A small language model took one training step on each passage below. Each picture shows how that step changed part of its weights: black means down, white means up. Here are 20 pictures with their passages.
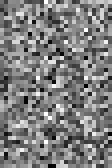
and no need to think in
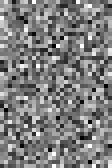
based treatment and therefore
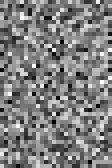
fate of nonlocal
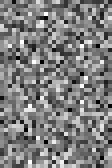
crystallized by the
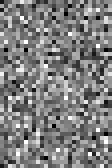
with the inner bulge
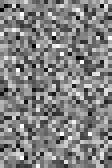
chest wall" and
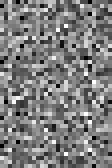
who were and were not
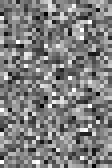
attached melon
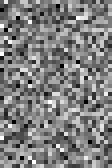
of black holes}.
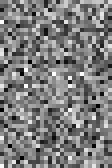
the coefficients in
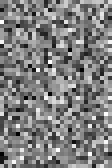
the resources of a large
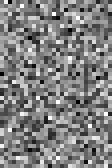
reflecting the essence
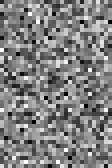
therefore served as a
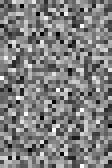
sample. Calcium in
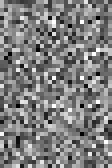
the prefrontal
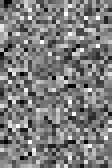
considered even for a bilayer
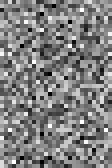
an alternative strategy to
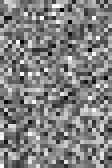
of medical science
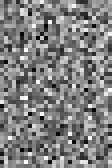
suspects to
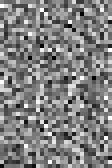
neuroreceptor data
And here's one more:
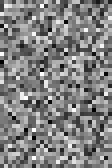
document has been lost but
